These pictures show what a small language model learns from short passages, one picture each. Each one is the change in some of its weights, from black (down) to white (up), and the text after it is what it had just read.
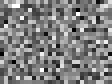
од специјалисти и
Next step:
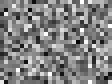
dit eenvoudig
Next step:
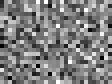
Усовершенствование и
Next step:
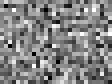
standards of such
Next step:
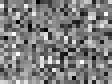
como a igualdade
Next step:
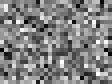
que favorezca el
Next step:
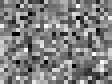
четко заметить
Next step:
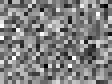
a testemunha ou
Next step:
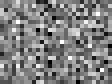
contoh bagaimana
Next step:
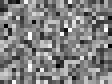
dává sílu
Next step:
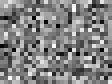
(*v.*) menimbang
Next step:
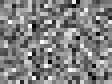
цифрової грамотності.
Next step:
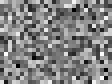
наш час вести
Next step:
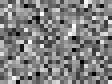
а также особенности использования
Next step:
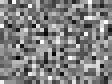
aos mártires
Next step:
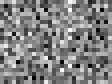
não ser. Eis a
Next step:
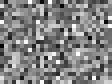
farmoni o'zbek tili
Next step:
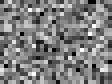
melengkung dan mudah
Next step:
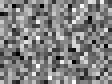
Alta Books,
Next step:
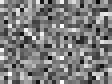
Shermatovna Associate Professor
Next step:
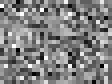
регіональний розвиток,
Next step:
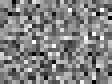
țărilor europene
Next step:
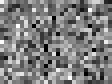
addition formula based on
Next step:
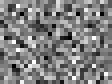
tilbyr Gandhi
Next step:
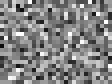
мышцами и
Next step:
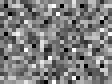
ao consumidor final)
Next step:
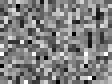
кожна економічна
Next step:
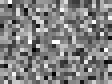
de eigen afdelingen
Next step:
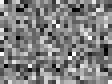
Descrição de atividades
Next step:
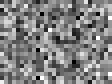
देश का
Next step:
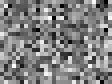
holatda qaytdi.
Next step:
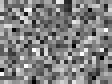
la RSE en las
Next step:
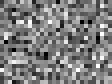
в данной трактовке
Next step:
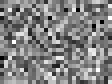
Разрез № 6.
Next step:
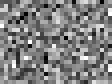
metodik qo‘llanmalar
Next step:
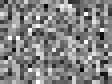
Toshkentda shu masala
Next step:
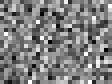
différentes valeurs de k
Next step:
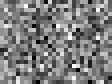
aspectos relevantes. Esta
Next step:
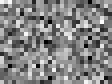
de la réforme.
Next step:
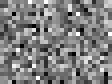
600 Xususiy + davlat
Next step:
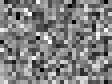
un Estado. El contenido
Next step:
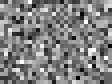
uchinchi o'rinda
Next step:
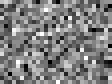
etish asosida qabul qilish
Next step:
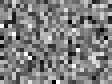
культурного влияния
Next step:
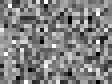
братских народов
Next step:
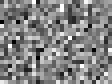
importante que podría ser
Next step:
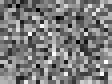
бўйича кадрлар
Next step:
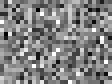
holatida musiqaning roli
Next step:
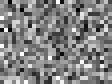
el cultivo de camarones
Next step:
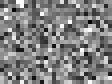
y han evolucionado y
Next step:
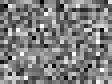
o'zbek xalq amaliy
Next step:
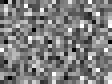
el Caribe insular
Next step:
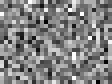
confirmed. Our
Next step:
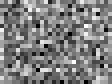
S., Marten, H.,
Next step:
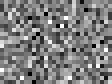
obtained (1) There
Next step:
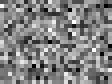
*in natura* ou
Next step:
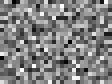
una estructura fundamental
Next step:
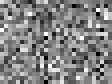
massas construtivas
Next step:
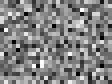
responsabilidad social que
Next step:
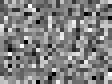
conductor, la energía
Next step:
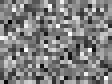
історія створення
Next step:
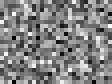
Scientific impulse
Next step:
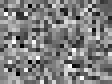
dan penghormatan yang
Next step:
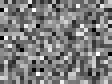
болады және
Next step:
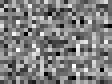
Henri, Edgar
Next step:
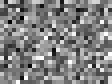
uning ba'zi navlari yil
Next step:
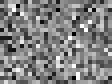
фанлари доктори,
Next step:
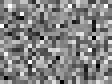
відбиває його
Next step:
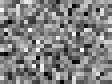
Alisher Navoiy,
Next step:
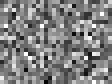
qisqartiradi va
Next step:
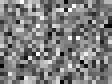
сфере, поддержание
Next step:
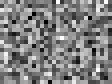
2019). Algunas de las
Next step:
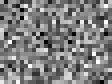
outcome: a systematic
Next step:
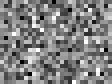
valores p , y reportar
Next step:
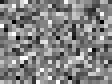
коронавируса, сега
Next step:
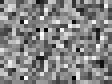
boʻlgan, soʻz
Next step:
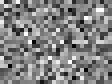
de Viajantes;
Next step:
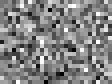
mucho más eficaz que la
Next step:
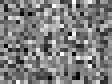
va Amir Temurning
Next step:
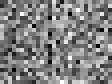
para recordar a Richard
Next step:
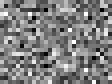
vez ao dia, além da
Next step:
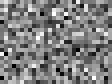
equity buy-outs
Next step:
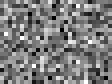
Equipo Creativo для
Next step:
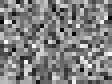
Fonte: Adaptado de
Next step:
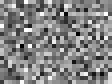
metodikada o'quvchilarning
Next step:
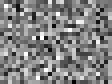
referencia a temas de
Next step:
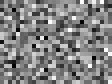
bitki büyümesi
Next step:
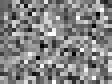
pentru rechizițiile de
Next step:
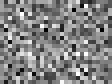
II, enquanto
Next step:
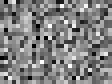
da publicação. Isto
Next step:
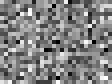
en 1987 à la faculté
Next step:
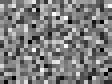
ham katta. Rus
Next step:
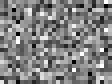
la obligación de
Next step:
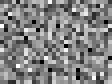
šol in je v
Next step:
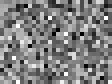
afixos – segundo
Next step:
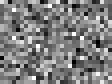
проектированию моделей
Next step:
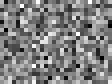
são formadas novas entidades
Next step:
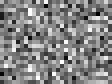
kỹ năng cá
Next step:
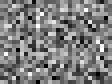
2 демонстрирует
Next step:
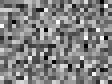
faoliyati samaradorligiga
